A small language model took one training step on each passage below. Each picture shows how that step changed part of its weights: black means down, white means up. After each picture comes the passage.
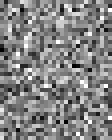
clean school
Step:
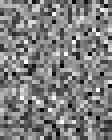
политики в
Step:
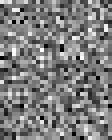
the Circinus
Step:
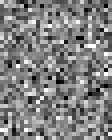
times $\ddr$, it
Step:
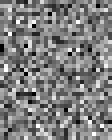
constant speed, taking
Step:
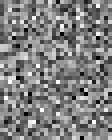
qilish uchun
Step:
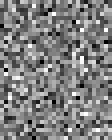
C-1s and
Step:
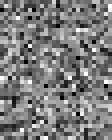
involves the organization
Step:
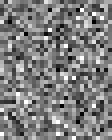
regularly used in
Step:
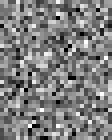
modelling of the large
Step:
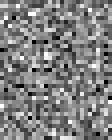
contextos em que se
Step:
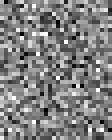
Association for the
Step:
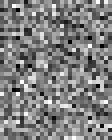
struggles with
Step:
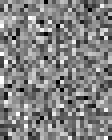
interactions that complete within
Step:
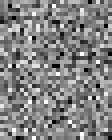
va ogohlik,
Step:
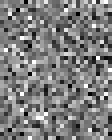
VMC wave band,
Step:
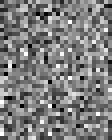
to improve ongoing
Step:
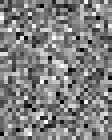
will enable schools
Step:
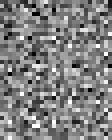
of 1 and 2.
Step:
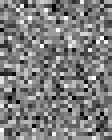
used in this study.
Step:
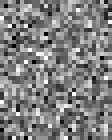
digital twins (or
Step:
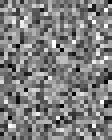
o temor al procedimiento
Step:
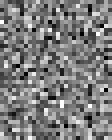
document still lacks
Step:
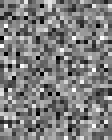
(i.e. their
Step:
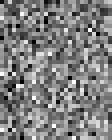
Periodicidade de
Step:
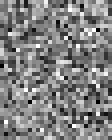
For small wave numbers
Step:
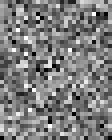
to itself apply a
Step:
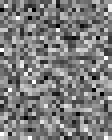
involves placing
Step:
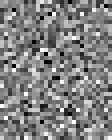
significantly influenced the
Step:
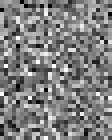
absorption properties of the
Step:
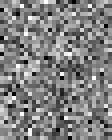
results in higher levels of
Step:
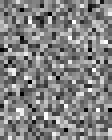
artísticas e
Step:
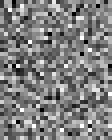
relación de largo
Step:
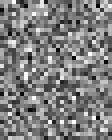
architecture provides a
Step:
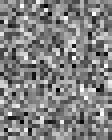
develop their communication skills
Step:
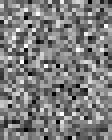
describes the proximity
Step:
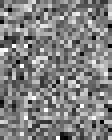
There is no data
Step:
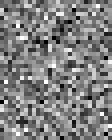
to C (compared to
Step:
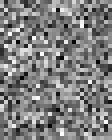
des bases puriques
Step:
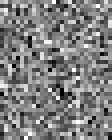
significant performance disparities
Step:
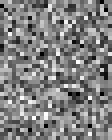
e Método
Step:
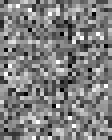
du cailloux,
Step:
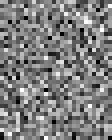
that answer the
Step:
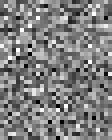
axions with a mass
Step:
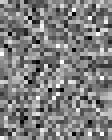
baryon is relatively
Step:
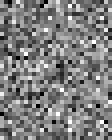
on weather conditions.
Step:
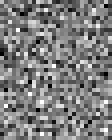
machine learning based interference
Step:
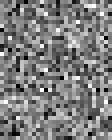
two points. The main
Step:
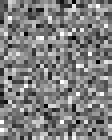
\leq X4 \leq
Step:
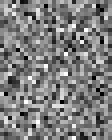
sphere precisely
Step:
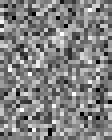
algorithm to overcome this
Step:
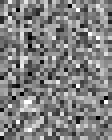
\end{equation} while
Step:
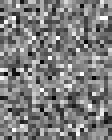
vignette presents
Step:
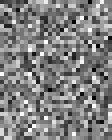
Ministry of
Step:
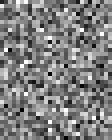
be a canonical
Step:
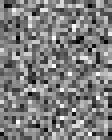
Saito, and
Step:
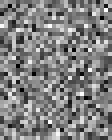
certainly true that
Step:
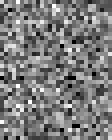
L'instrument de
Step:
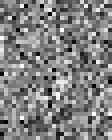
not generalize well to new
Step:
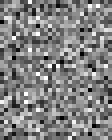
parameters $\Delta\varphi$
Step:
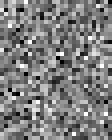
principal catch ion
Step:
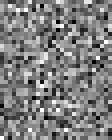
into epoxy.
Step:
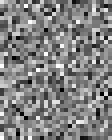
в большом
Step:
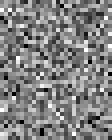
intertwining relation with
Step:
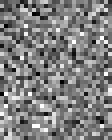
of moderate size.
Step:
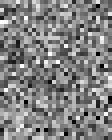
each energy term is allowed
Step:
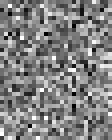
conservation of the resulting
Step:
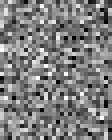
yosh avlod
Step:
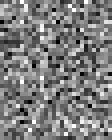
the single band model for the
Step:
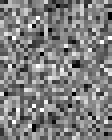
energy 0 (relative to
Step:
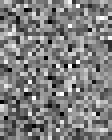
temperature gradients between different
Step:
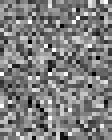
bi metall jismni
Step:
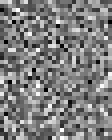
respiratorio donde
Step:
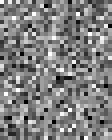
each lattice (a total number
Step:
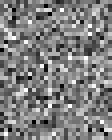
practices to evaluate
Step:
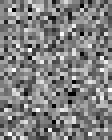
Malang, East
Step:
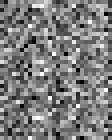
\hline Vehicle
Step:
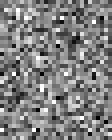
is important in designing the
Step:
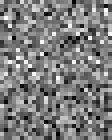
ички ишлар
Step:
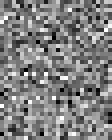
us by carrying out
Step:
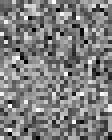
peaks are especially
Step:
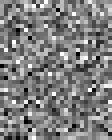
households with
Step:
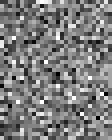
the present study. Another
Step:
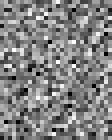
going to meet in
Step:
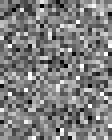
magnetic field. The used simulation
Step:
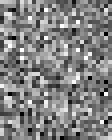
requirements. | |
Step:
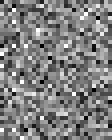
is not possible without formation
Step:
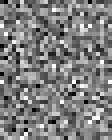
an estimate. Reactions
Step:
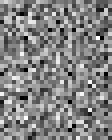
و با
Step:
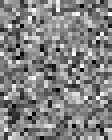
années qui
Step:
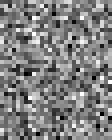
video in which users
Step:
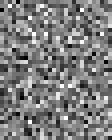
broadly divide
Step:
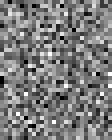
there is a possibility that
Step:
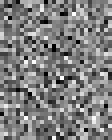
Draganom se
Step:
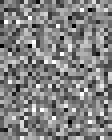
vanishes either,
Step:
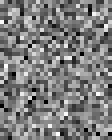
lack of psychological
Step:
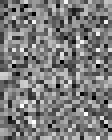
qilish qiyin
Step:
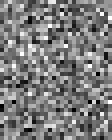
model, there is a finite
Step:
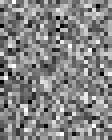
tests on two separate
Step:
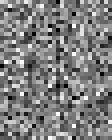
complex structural systems.
